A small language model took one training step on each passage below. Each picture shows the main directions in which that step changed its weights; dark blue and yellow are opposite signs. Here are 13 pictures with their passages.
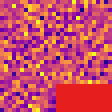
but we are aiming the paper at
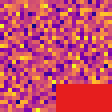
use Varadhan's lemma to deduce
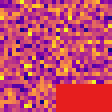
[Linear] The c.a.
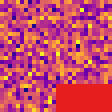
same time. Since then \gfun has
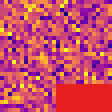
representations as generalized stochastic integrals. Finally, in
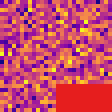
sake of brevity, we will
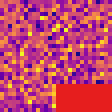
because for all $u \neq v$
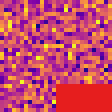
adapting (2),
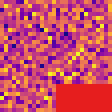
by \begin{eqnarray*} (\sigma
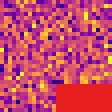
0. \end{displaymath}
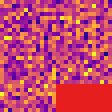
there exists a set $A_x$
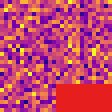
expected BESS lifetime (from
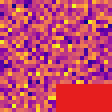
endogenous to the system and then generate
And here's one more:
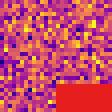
It now follows by induction on $j$,
